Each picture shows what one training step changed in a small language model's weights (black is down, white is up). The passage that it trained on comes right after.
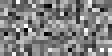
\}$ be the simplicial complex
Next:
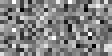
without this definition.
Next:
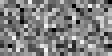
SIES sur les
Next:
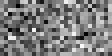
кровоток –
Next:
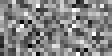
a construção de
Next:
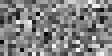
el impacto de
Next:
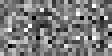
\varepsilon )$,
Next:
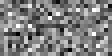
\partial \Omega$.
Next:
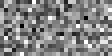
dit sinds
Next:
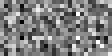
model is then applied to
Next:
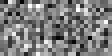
Example 2.} In this
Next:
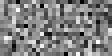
so that the exponent
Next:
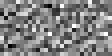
from the root of the
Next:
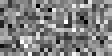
os problemas educacionais
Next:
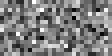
We offer several
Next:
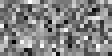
are polynomials of a given
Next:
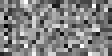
direitos humanos,
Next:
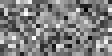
including a proof of
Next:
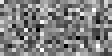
l \longrightarrow g'
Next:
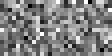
KMB. -
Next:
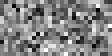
relation to the limit in
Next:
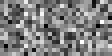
where each element is the
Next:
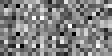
hence, $\deg
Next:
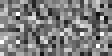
o un risultato
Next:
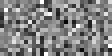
$X$ for each
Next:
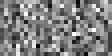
Now, we will show
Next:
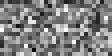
habitantes em
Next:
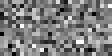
the spike points
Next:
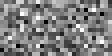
and $m =
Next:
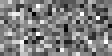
concept of optimal test
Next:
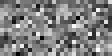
formally compute $$
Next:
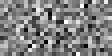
slechts van
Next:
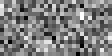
is presented by explicit or
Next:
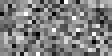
by assigning suitable
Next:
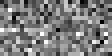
autentik materiallar
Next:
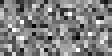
que los paratextos
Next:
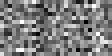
300 node points.}
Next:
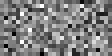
Our intent is
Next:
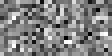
a subset of the
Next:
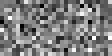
PEC) and
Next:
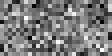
holds) the inequality
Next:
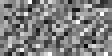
sean de distintos
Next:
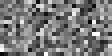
бир умр
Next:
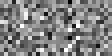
additional linear structure and all
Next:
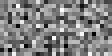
entidade, além
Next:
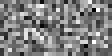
по обычному
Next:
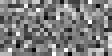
first quarter of
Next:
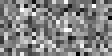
for all $s
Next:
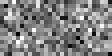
orbit is constant and equal
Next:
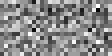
O‘zbekiston Respublikasi
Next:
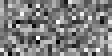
har bir faoliyat singari
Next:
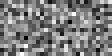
na krzewach
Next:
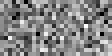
for full deltakelse
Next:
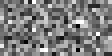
Prendre du
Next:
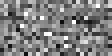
and denote the corresponding edge
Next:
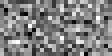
\pi)$ such that
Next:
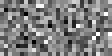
T$ for all
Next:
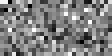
Sarminento provide
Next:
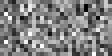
this case we can
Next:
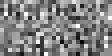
when they correspond to each
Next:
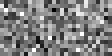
in $\Sigma$ correspond
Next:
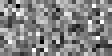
of constant mean curvature
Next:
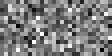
MSC codes
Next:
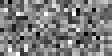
- Implantação e
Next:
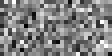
value can be computed using
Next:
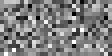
game interface} In
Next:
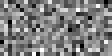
oliy ta’lim
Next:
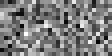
définition du
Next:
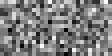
furthermore, every
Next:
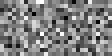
markets, and
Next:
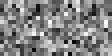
ways to extend our
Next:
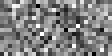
zaifligi; -
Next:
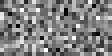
and }$\Delta
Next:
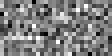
es el caso de los
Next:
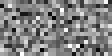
examples and complete lists
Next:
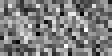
we can assume that this
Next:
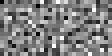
$X$. This
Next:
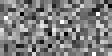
the design matrix is an
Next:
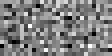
puedan dar
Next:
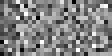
Thus, without the
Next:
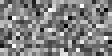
de custos e
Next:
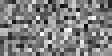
terhadap niat
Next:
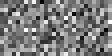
Proc. Amer.
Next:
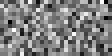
du fait que les
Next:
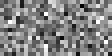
contrat à durée
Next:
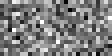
otasi qiziga
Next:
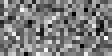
defined already. In
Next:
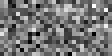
dalam mencerdaskan
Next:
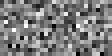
many energy aspects
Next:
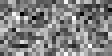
right-hand side has
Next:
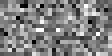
de pesquisas,
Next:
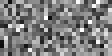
la décision
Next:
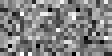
computational checks. Since
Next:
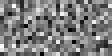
of it to waste
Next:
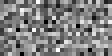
the $n$th
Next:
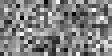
for every summand
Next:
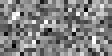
memory. The operator
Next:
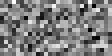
aware of these previous
